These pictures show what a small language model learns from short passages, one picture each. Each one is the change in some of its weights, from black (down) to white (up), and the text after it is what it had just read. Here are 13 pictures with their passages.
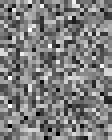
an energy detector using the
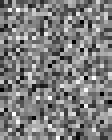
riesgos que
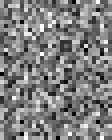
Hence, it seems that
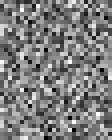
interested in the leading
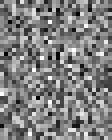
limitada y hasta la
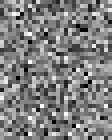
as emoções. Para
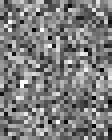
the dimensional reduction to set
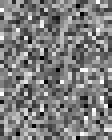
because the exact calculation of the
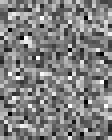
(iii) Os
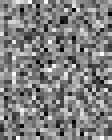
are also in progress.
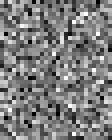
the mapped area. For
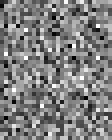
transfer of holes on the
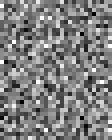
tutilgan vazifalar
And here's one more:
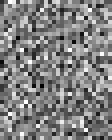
The FWHM of
